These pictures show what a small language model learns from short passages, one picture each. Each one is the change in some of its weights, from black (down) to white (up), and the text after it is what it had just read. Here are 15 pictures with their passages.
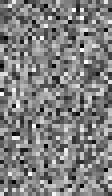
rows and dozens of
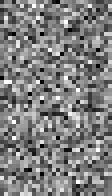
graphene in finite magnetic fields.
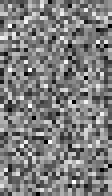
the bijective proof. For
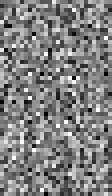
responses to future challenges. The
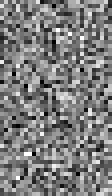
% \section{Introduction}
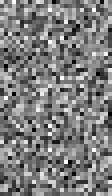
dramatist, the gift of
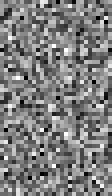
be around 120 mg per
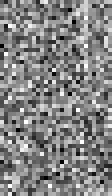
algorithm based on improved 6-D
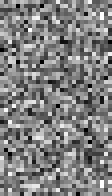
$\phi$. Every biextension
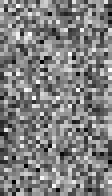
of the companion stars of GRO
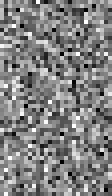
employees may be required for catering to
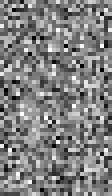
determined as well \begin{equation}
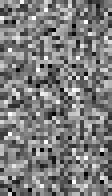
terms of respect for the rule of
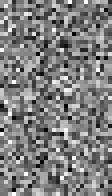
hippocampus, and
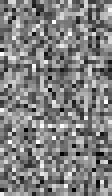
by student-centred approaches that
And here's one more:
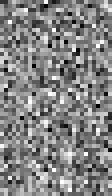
At $\widetilde G=\widetilde G_{\mbox
